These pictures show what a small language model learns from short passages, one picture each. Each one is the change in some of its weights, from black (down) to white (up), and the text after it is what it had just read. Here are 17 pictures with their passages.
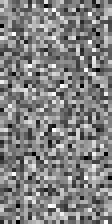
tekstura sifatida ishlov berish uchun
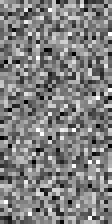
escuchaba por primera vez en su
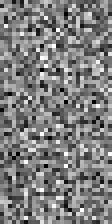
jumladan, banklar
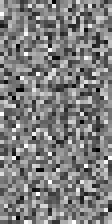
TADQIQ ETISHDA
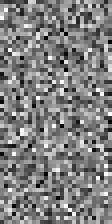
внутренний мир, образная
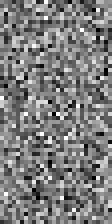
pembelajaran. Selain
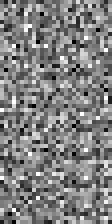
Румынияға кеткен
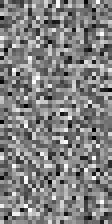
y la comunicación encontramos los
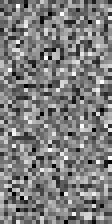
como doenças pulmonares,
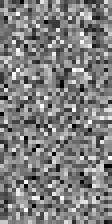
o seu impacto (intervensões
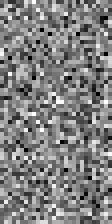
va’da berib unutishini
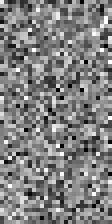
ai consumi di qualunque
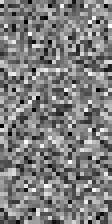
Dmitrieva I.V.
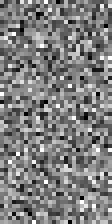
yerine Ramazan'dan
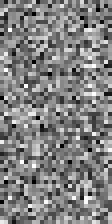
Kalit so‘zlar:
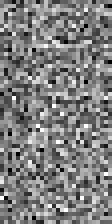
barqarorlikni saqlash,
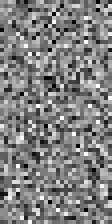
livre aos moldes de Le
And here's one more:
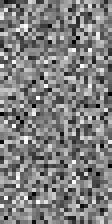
часть глобального мира.
